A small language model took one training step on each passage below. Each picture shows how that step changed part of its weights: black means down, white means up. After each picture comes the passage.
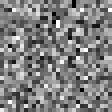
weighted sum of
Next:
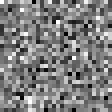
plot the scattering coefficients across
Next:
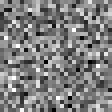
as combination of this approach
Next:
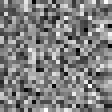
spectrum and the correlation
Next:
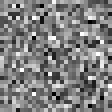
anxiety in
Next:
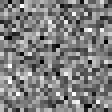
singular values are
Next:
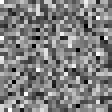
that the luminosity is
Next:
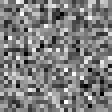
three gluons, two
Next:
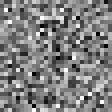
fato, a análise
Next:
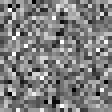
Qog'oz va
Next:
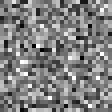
actors in the
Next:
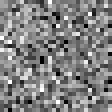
only 1024 samples are
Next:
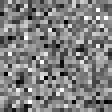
is clear from a comparison
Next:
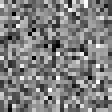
can plot the information as
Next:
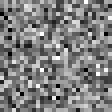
and reserve list are
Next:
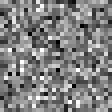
The coefficients cancel
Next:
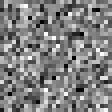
тепло и
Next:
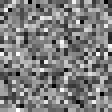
circular, all directions
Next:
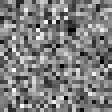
The HI gas mass
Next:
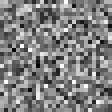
field at which the
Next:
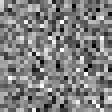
QFTs to produce
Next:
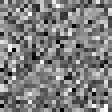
or uncommon
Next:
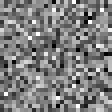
runs out and a
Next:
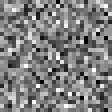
da permeabilidade
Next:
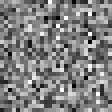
expressions are obtained
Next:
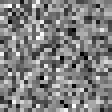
The role of national
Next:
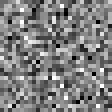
shifts (for
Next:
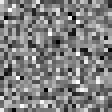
concepts. We do
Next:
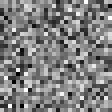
and the X-ray
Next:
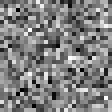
stochastic operations
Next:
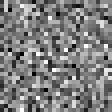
в среднем
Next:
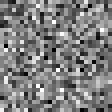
AFM tip. The
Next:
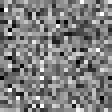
– emotsional
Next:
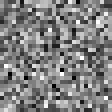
formed as mixtures
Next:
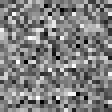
a single fast quark
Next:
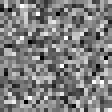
зависит от
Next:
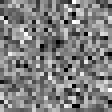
statistical and temporal characteristics of
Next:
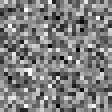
is an empirical
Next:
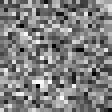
achieved in the trial
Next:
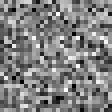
linear-log scale to
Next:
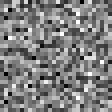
cavity, hence,
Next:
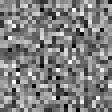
expected. Also,
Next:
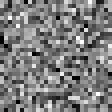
inclusive and exclusive
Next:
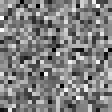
Discretization /
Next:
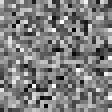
the source. |
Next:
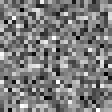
Agora porque que
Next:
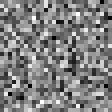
Felgar, por
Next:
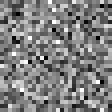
amplifier reduces
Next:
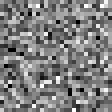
targets presented in this
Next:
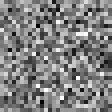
to maximize the
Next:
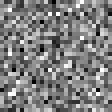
advantages for
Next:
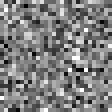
and possess a
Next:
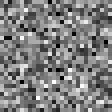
mass scale of the
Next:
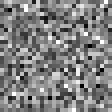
shown in Fig.
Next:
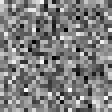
a radio station at
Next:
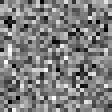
ocrotire și
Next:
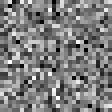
emas, balki
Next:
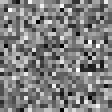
with $x,
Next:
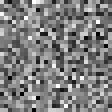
fecundidad y
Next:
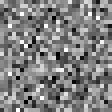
against its direction.
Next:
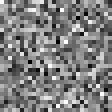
a su trabajo en
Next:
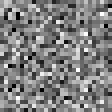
1, respectively. The
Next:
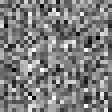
definindo um
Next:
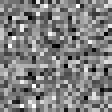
\qquad j =
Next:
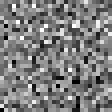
systems. In particular,
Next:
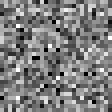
Resolution algorithms
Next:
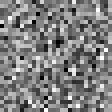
kesit verilerin
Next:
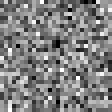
resolving the information loss
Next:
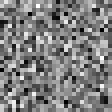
die aber nicht auf die
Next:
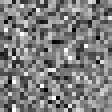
критики основні
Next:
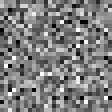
of excitation, a
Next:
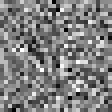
to form at the same
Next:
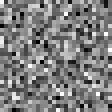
que pierde sus
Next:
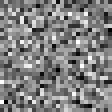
temporal domain into consideration
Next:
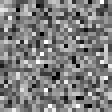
method leverages
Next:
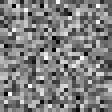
interactions, including the topological
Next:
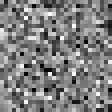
a través de
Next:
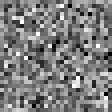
our research, because
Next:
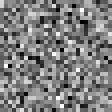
structure of the system,
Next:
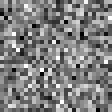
and achieves performance close
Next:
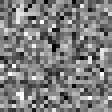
zwakke en
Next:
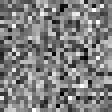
as the averaging over
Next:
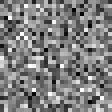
a local drop in
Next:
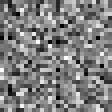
клуб ва
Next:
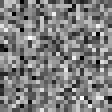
melalui studi
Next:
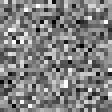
system is located at
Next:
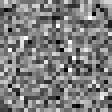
dependence of the kinetic term
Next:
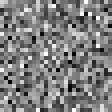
which is then used to
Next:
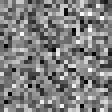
Hamiltonian tomography, the
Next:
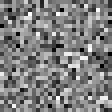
order to find the ground
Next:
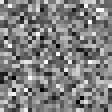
number that records this
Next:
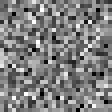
i afsnit
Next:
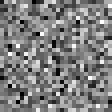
until a stable minimum
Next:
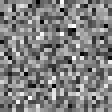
The density of youngs
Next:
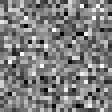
leptonic mixing compared
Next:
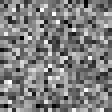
de aanpassing
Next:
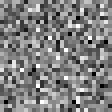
contributed to its
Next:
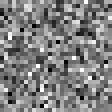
and ensuring financial
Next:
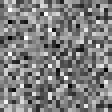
is added to
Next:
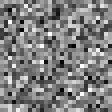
practically interesting synthesis
